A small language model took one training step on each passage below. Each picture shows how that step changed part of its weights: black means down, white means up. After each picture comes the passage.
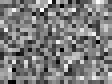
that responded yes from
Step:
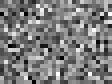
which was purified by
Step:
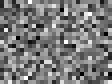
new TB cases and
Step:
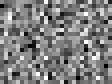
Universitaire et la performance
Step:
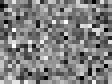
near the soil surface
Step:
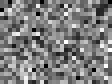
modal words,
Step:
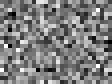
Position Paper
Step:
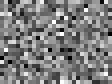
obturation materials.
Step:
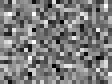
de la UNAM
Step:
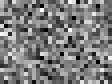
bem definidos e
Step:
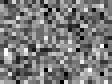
to tackle this problem
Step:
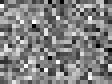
häufig wieder
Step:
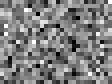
di altre immagini di
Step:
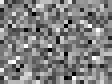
spinal anesthesia
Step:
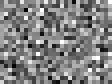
prin lipire a unor
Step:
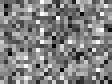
к повышенной
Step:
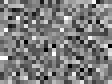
whose nonlinear,
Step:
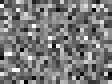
output of the systems and
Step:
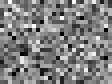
License + file
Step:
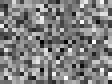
no necking was observed
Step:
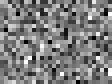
di convergenza al
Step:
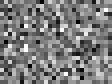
explains that sexual
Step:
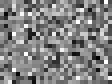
"Jika kamu
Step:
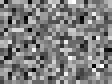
estetik ta'sir
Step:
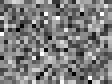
каким – то
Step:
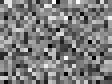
вақти №
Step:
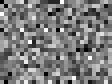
cell type at a time from
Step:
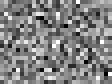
will positively influence
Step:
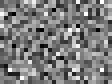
as a major cause
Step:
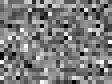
generated in the network due to
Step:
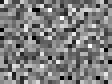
polymeric materials.
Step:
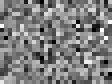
[3] Zelentsov
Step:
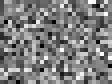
machining cost,
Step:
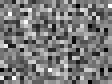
entropy being
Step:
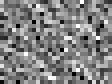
second sentence,
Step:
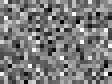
earlier study of
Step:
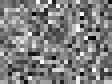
managed the literature
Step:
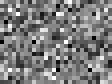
and assemblies,
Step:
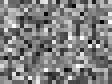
the mail before that he
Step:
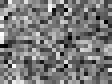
the confidentiality of the
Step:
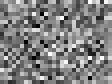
numbers with the range
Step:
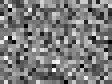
Part of the data generated
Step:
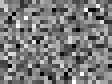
the four or five
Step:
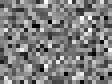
nutrient agar medium
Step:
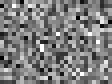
(this *Journal*,
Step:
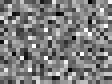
must constitute a
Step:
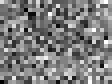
leading universities,
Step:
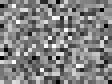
сравнении со
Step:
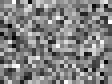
principles have further
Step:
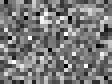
of friction in the
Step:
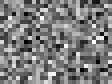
not been undertaken so
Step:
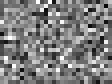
added that this is
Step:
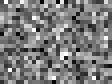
difference between the two models
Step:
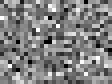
haben und diese in
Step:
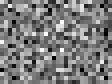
“green economy”
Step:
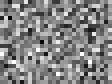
were also found in numerous
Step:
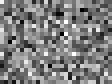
detect malicious
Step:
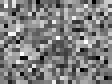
olayı daha
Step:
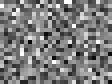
Nacional de Innovación
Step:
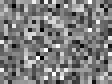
frequency, and
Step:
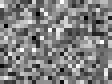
pada kehamilan
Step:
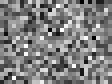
The academic development
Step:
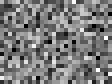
großen Bund
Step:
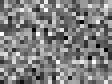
the view that a person has
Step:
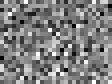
on control (1.35
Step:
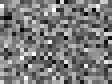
test the validity of
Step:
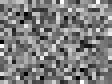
respectively and In is
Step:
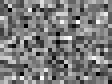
At the end of 1
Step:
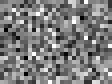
using crude papain
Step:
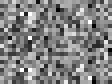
of hij mijn
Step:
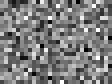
como la parodia y la
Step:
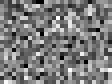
exploratory objective
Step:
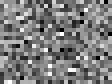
ideological systems.
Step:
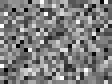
Chama, donde se
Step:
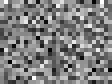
O), Belajar
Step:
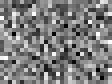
an objective associated
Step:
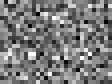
mencionarse en el
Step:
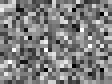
responsible to create
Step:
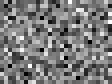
the study of injury
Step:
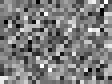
information posted with a
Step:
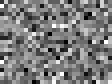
engineering performance of
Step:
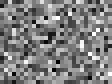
річ завжди
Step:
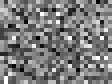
or national-level
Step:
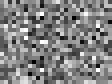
uchun dutor va
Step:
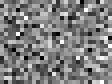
10. Основи
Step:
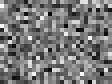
of benzylated
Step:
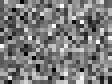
microliters of
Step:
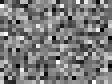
її варто
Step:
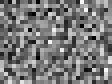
any other kinds of
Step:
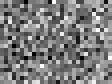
by through-thickness
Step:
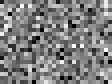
environment for students. 341
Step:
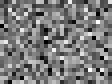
displacement (b).
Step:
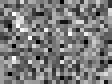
management. *Tech.
